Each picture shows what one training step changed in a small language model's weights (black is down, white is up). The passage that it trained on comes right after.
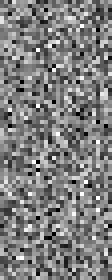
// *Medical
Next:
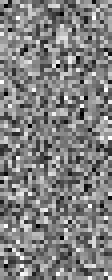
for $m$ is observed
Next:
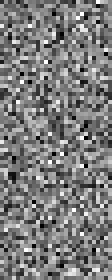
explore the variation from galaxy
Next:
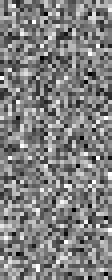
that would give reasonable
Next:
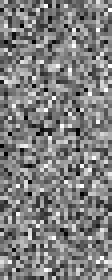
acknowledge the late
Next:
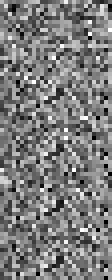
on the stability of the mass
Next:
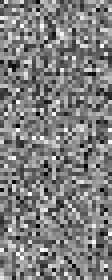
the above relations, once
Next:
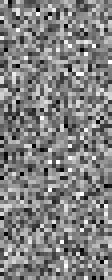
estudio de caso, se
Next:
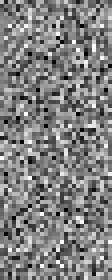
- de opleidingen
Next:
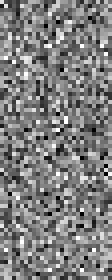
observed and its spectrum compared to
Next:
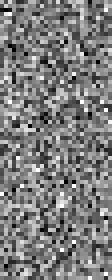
by photon scattering which is higher
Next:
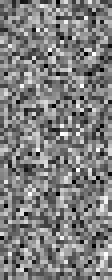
на карточку
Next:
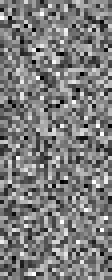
LAP sensor at negative
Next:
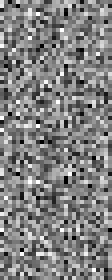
de cada um, que
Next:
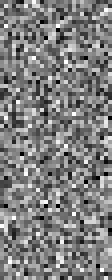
number of significant terms in the
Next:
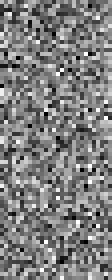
simulations, which was chosen for
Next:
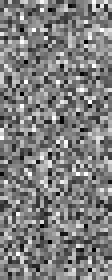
NSST is used with
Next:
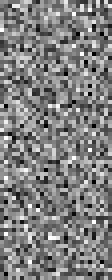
دوم قرن
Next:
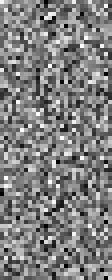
much higher than the scale of
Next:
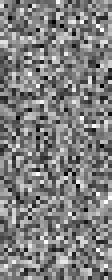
one day as a
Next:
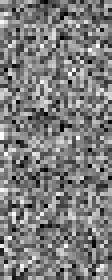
algorithms have been developed that fit
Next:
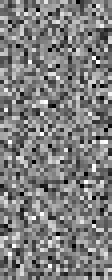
Мы полагаем,
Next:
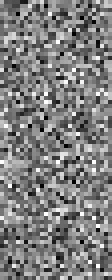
generation of quarks and
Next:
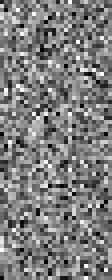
как на крыше
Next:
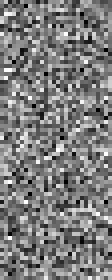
upon the Bianchi
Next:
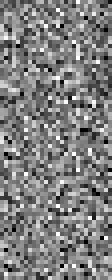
бетона определяют
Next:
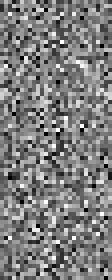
5 times the amount of data
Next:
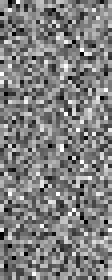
first sub-peak
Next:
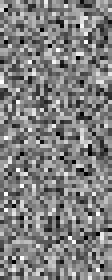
is to promote research in
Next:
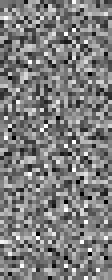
a thermal time scale,
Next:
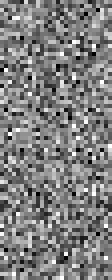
Therefore, we proceed in
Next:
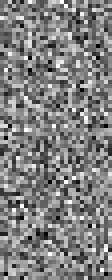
Proximity Atas:
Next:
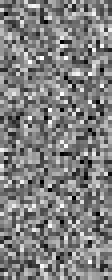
and a table of market
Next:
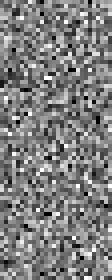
vertical field solenoid
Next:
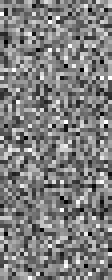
Corrections due to the
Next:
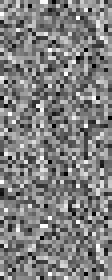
bildiradi. U
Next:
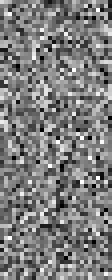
means that each node of the
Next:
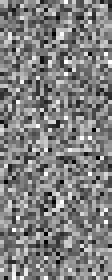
point operations, without the need
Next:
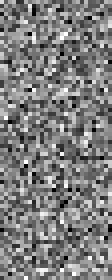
\rangle $ of the
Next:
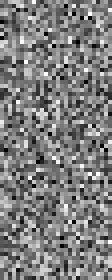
à la croissance
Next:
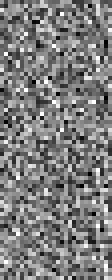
de la Infancia
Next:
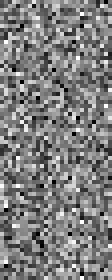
impedance is reduced when
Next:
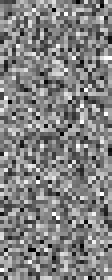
« La presse, la
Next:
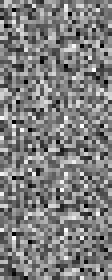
correlation strength results weakly
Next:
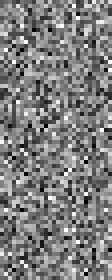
grafikler için
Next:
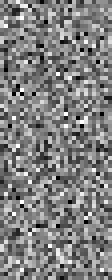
return below to how
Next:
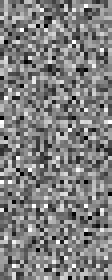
non-classical behavior in
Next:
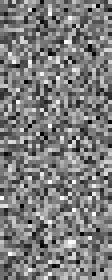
discovered binaries
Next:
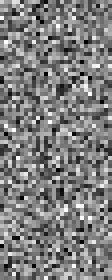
caused by antiphase
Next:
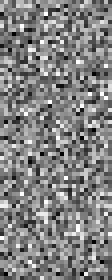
- Bolalar ushbu
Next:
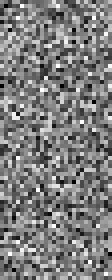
concentrate on $s$
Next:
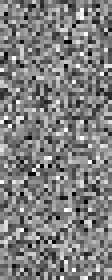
uma alternativa viável,
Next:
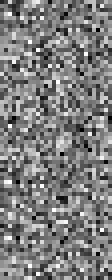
by the BCS theory
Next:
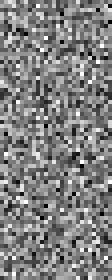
not necessarily develop into
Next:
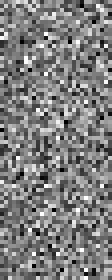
como cáusticas,
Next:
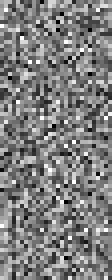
a specialised version of
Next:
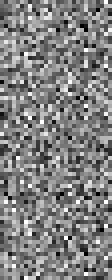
Câte dintre
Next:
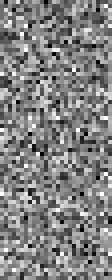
value for $\beta$ is
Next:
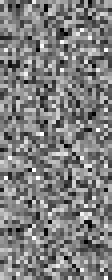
the prior mean and covariance
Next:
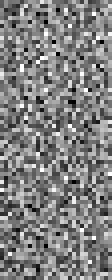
in buffers, one
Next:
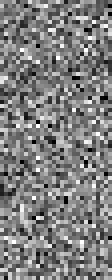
Leeb, Luigi
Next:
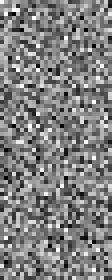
de una obra,
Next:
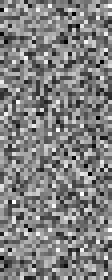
perceptual differences among
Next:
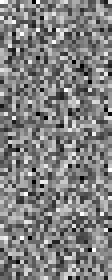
relevant characteristic of the Sun
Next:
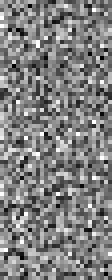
have been used to provide temperature
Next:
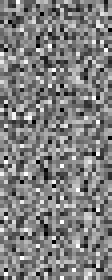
Phys. Lett. {\bf
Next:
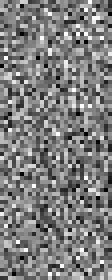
*Audiology Research*,
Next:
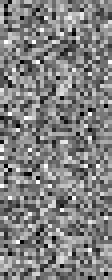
if tested, averaged
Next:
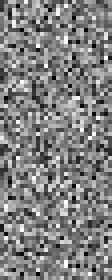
notre étude
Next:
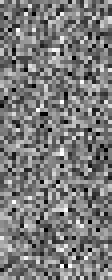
\end{eqnarray} with
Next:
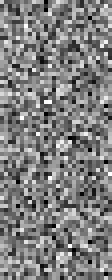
fraction and for its high
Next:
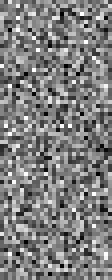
время применяются
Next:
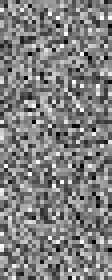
American Educational
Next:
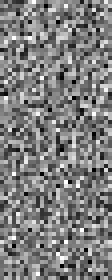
commuting flows and solutions
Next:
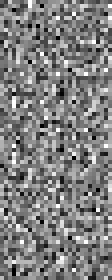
behavior. One way to
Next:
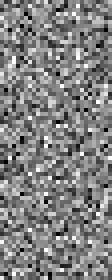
келиб чиқиб
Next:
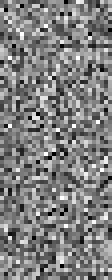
Since the amount of fluid
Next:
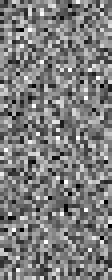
atau p -value $>
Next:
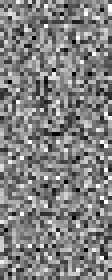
задач совершенствования
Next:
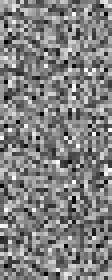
keyin chiqarur
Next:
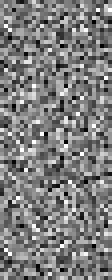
we expected in terms of our
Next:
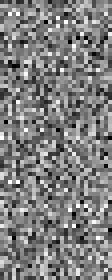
the magnitudes of the
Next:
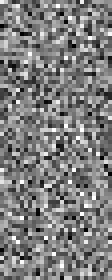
the accretion of pristine
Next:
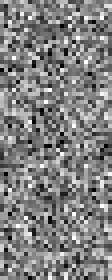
= {Complete
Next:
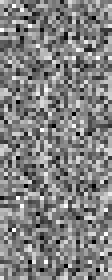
qariyb uchdan bir
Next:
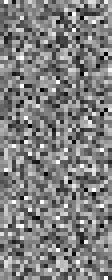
two-stage approach
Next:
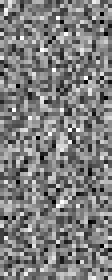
solution and therefore we leave
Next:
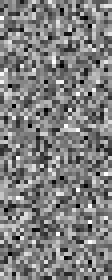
asymptotic form is given by
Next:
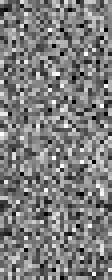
(GEM) en
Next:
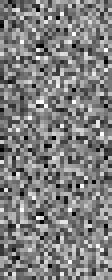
Luo, Y.
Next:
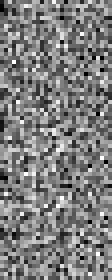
was nice even if it
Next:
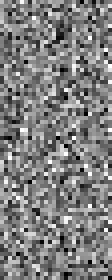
model allows for either scalar or
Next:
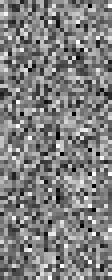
of Physics and Astronomy,
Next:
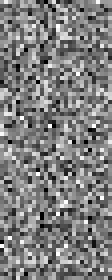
states that on a compact
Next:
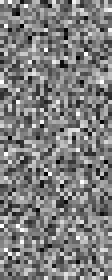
is equal to 1 since
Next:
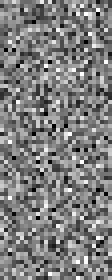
kengaytirishga xizmat
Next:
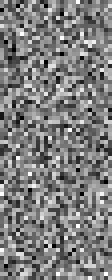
state is explicitly defined and
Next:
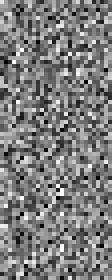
opinions are only
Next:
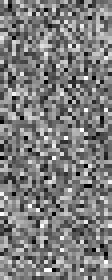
original SAM, our initial
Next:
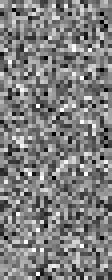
Cash statistics yield accurate results
